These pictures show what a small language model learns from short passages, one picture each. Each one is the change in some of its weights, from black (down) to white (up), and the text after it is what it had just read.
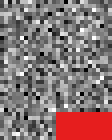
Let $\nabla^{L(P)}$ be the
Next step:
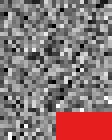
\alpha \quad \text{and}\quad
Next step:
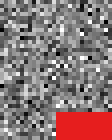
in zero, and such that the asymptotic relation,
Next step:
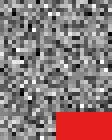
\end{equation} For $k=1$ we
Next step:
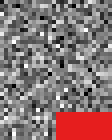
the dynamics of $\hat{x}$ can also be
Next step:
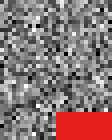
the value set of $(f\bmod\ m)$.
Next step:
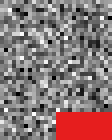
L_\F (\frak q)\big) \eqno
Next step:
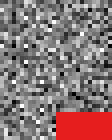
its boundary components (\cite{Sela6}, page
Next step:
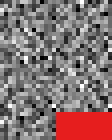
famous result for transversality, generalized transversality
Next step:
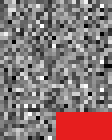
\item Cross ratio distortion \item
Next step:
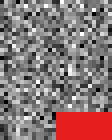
the first subscript denotes the row cluster $i$,
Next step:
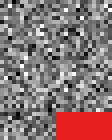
\ref{Section4} and under the same assumptions,
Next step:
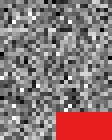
odd and $i=d-1$, we get the
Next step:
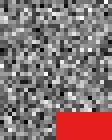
\overline{F}(u) &\sim&
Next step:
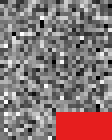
side of this line. Loosely speaking,
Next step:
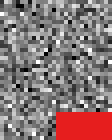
$\max \e$ is also known (see
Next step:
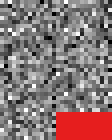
$G$ be the corresponding 1-admissible group.
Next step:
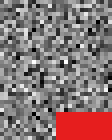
symmetric functions. However, for now only partial results are
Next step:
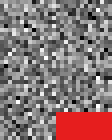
that the equivalence calss of a splice diagram is
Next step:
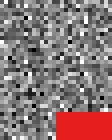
measure on other fundamental intervals can be obtained by using the
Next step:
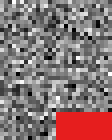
the empty set. It was decided to
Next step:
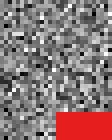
\varepsilon _0}\right)\\ & \geq \#
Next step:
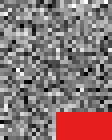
\noindent The first preliminary result concerns the
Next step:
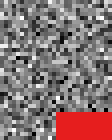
explicitly. Here we estimate it by a quick
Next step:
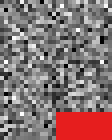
homogeneity of the random measure $\rho$, display
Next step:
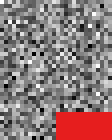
t\le T_n} X_i
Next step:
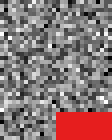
$d_{K}$ the discriminant; and
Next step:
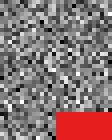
himself the ``Belyi questions'' considered
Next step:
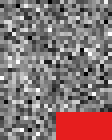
concerning modular classes that will be needed
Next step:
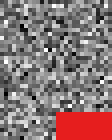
specify upper bounds $\overline{p}$, and lower bounds
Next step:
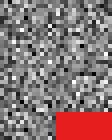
assign trivial voltage to all its
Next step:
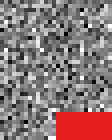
given in \cite{DP} on
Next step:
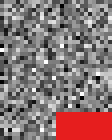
{material parameters or the geometry} of the
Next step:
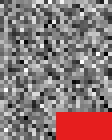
analytic expressions for coefficients of the equations that allow
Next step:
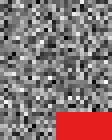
findings for the AIC criteria. For
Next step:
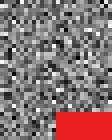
euclidienne de rayon
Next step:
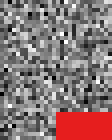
fiber is contractible since it has a terminal
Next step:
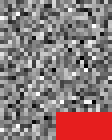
equation and systematic treatment of
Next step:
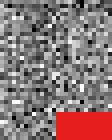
solution to yield a different detection time on the
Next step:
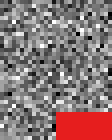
matrices with first column being the all-one
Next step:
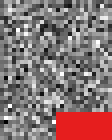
stuff removed). If any of the
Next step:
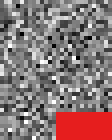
Research Notices} \textbf{2002}
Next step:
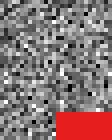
many components, each of which is either a singleton
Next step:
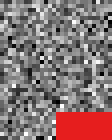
we are done, otherwise the smallest part in
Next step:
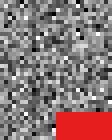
zul\"assigen Funktionen
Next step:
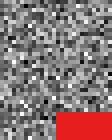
is said to be locally finite, provided that the
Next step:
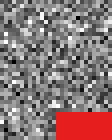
consists of a single point $o$. Then the
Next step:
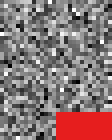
We start with simple ideas such as eigenvalue decomposition.
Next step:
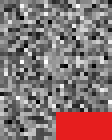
domain is divided into smaller elements. The process of
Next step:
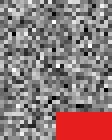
constant $C=C(m)$ such that
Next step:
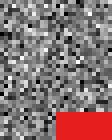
model follows the rested model\footnote{\rev{
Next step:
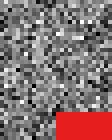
\perp \Lambda \perp \Lambda $ with Gram
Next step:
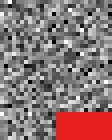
noted above for the 31-atom search
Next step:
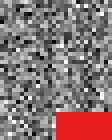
function. \begin{proposition} The function
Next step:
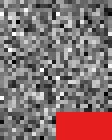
should be awarded higher service
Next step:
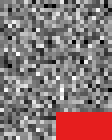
dataset is the same used for the Lorenz system.
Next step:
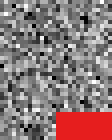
t\leq T\right)$ with small diffusion coefficient
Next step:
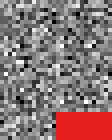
(\R^d)$ with a given form of
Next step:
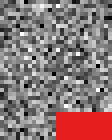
is a non-trivial jet, then, the point
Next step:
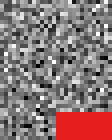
to the property (${\mathcal P}$), the sum
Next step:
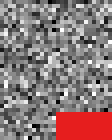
is $(rK)^{C}$-controlled by
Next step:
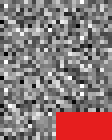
geometries and structured meshes, whereas graph
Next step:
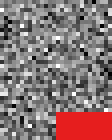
is a strong $k$-commutativity preserving map
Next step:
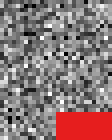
thereby an alternate set of values to
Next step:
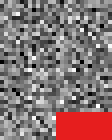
expect third order of convergence, while for
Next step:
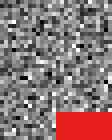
(s_{-p})^k$ is smooth. Hence,
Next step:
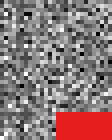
to our perception, is [1], and
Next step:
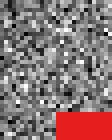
in size is moderate as can be seen, for
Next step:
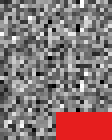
of $H_{c}$ is uniform on $G$
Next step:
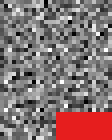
choose a closed curve $z$ in its complement,
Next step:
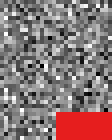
a function of $\theta$. Now the role of random
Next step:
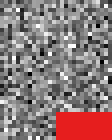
nilpotent group with both continuous and discrete generators,
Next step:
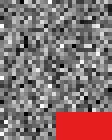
functor is a right inverse of the subcategory inclusion
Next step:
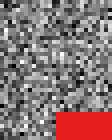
only add realizations of types orthogonal to
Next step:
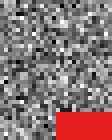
analogous aging result for Bouchaud's
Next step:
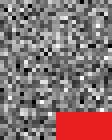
to obtain $$\HH\le \begin{cases}
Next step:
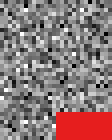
is polynomial multiplication. In this paper we shall mainly
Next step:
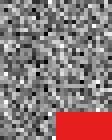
By multiplying both sides of this equation by
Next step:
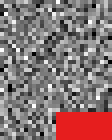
\C}$ the family of holomorphic foliations on family
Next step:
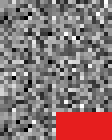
by \begin{equation} \eps(a
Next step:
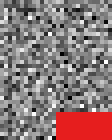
volume of Menger's sponge}}}
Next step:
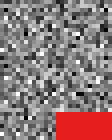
As this is the expansion of a self-adjoint operator
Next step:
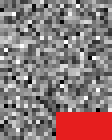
strategy~$\sigma$ \emph{determines}
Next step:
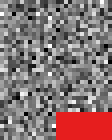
interface in a satisfactory manner only far
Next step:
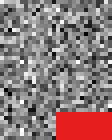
free noise case for co-HJB examples
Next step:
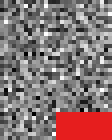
and now is not clear what approach is more effective from
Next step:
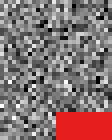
depends ultimately on the fact that the rate
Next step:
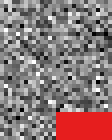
toward region~4, the limit cycle
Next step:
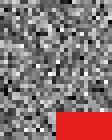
outside $E_{\bar{r}}$. So by
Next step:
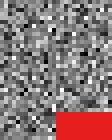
natural extension} of $\mu_+$. We define the measure
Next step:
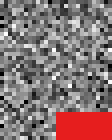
heat content, define the perimeter
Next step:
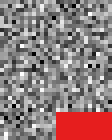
wringing curves in $\fr \C^\pm$
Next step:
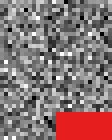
non-zero mod~$p$. Thus the
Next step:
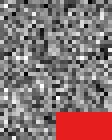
\mathbb{D}_\oplus$. The following properties
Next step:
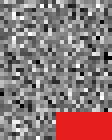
Hamilton's equation for a function $H\colon
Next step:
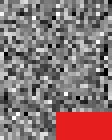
\it Sequence $Q(\cdot )$ is an
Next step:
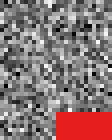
fourth author was supported by a Postdoctoral
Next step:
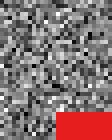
expressed in terms of the modified Bessel
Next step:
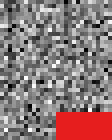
square roots of girth six}
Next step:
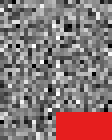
but the extra constraint of the faces forming
